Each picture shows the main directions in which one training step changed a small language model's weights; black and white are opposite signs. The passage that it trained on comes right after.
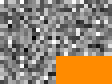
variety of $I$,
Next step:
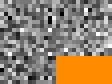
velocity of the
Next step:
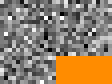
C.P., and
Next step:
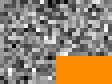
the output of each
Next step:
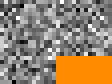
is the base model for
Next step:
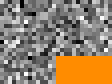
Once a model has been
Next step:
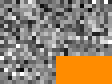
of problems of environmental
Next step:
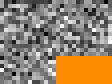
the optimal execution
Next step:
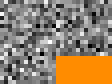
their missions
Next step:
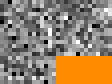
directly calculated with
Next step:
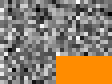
15 programming
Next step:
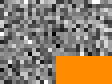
term in the derivative
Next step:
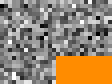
charged leptons
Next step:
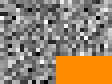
during the beginning
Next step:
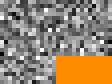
means of the theory of
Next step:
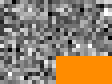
think that Bob
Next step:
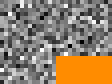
spectral image of
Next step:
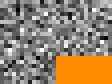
The length of the
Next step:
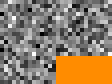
was silenced the
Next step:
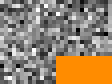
methyl ester
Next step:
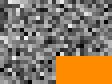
data to capture
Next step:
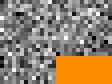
\biggr] \nonumber
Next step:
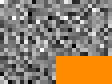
In fact, these studies
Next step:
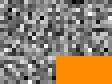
Earlier studies
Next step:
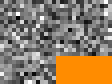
that a finite dimensional
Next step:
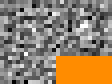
en "Projective equivalence
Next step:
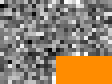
flips from the point
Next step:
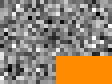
non-zero. The
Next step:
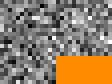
exists $C >0 $
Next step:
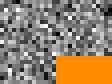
this case the knot
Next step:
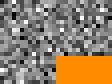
This work is supported in
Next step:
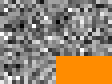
pin is connected to
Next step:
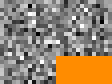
can be divided into
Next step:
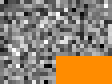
with indirect
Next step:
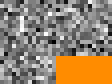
consistent with the
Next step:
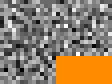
sample consisted of
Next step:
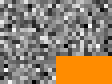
then δ is an
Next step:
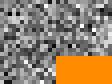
the initial orbital period
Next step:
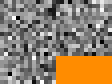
the strain in the
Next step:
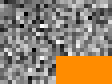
data and materials
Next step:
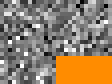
\end{eqnarray} with
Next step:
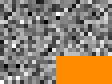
One approach, to
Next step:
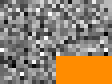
respectively. For the proof of
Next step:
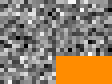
a right action of a
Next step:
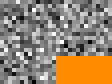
on the formulation and
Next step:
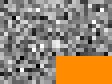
For the $\widehat
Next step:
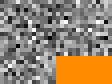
location of the
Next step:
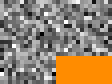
2, we consider the case
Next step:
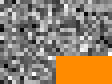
activities may
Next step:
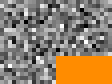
feasible through the use
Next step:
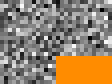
of a balanced
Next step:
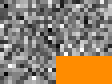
two operators and the corresponding
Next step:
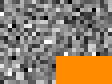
to make learning more
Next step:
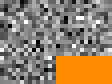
shows that violations
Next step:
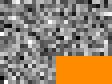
deep generative models.
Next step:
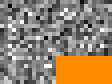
These narratives
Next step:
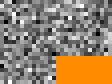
a plate index
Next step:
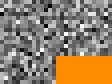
with idempotent
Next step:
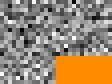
it is easy to
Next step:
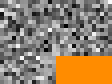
falls within the
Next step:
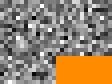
and all $u\in
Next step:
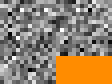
of the most (if not
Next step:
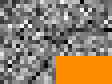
fundamental for
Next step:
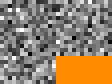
affect human
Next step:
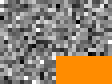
g}, \nonumber \\
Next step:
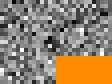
to the principle
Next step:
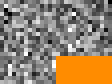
the datatype which
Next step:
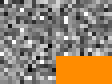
package renders it
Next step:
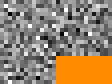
Nb atom, and
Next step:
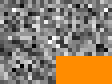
(corresponding to
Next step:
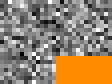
reliability is a type
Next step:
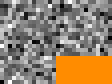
achieves better
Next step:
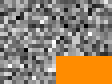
and $G$, and
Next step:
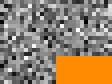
two approaches may be
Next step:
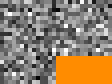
be a point of the
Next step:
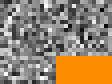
with path integral
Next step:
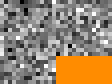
the Weyl group of
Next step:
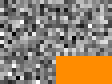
prior to diamond
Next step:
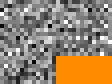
insufficient to form
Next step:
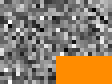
is directed mainly
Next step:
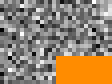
the numerator of a
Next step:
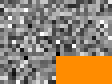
physics employs
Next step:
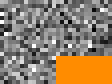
the studied sepsis
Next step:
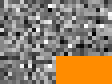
in $T+\sih
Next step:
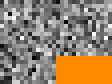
Table (2)
